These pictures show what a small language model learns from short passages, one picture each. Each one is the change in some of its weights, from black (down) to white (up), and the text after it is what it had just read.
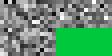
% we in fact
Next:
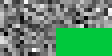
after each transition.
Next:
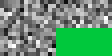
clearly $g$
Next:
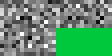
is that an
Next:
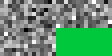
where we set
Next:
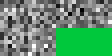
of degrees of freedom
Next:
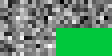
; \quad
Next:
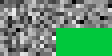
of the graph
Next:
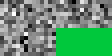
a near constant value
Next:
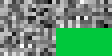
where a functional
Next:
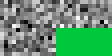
noise to a property
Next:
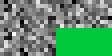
present work, the
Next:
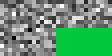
the nudging
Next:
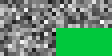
is organized as
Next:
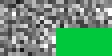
the applied deformation
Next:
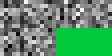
are reasonable for the
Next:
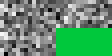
to serve as
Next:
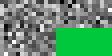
be the NG
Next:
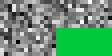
systems, detecting
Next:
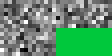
advanced coating
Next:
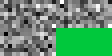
other parameters are given
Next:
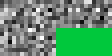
similar signals. At
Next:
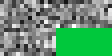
this method converges
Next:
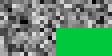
experiments for this production
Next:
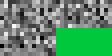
algorithm that combines
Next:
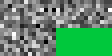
axis is aligned
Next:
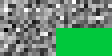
To deliver
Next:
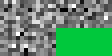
true flux power spectrum
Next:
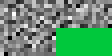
the score function is
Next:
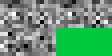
in the previous
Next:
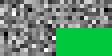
a natural isomorphism
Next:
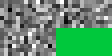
gain values of
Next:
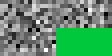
one Channel,
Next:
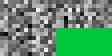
irradiation of
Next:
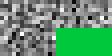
intrinsic labels which
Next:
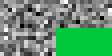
excited state. Note
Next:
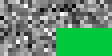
In addition,
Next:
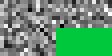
another test for the
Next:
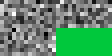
with other statistics,
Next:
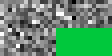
phase transition where it
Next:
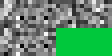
wonder about
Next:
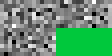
whether the solution is
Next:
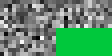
calculations of the spectrum
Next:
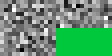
assumption, it follows
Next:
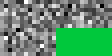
inside the infrared
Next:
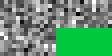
trading failure while
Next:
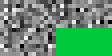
operators on ${\frak
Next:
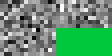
will be referred to
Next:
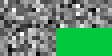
component of the
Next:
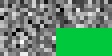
and the number of
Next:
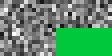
which is equivalent to
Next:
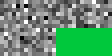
displayed, particularly why
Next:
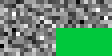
the conductance decays
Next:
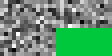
considering the uncertainties of
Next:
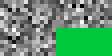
bright, giant
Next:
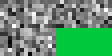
accompanying neutrino
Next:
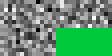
functions (type
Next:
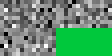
scheme the resulting interaction
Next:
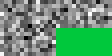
AGN jet feedback in
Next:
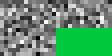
is equivalent to the
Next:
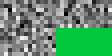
vertices, which has
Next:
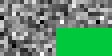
as heating effects may
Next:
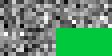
find $X =
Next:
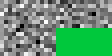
performing the conformal transformation
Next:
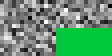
this table both
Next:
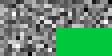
the parity
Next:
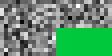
requests that
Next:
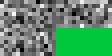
with self-defined
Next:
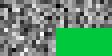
sets of parameters and
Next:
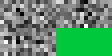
area. EE
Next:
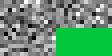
applies the filtering
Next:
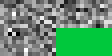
the CMR.
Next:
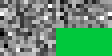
higher X-ray
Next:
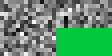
brightness of the
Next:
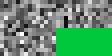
truncation of the
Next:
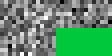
upper part of the
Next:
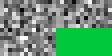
respectively, while the
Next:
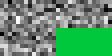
1$ MeV
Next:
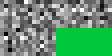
inside the cell and
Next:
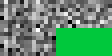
uncertainty band represents the
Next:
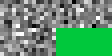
within the horizon as
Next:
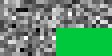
the stretch
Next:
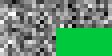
in momentum space which
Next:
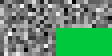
that the hadronic absorption
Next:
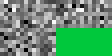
ion cluster,
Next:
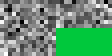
work we theoretically
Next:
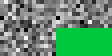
velocity channel image over
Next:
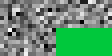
experimental data.
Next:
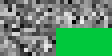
gained in previous
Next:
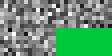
sensitive statistic and
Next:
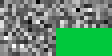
or ``Another
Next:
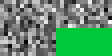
obtain, independently of
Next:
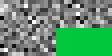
The application of the
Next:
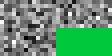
running the binding
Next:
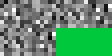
proved by
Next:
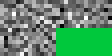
the potential for the
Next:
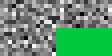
the right hand side
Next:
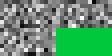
representation within a
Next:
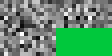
update of the
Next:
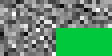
the mean thermal fluctuations
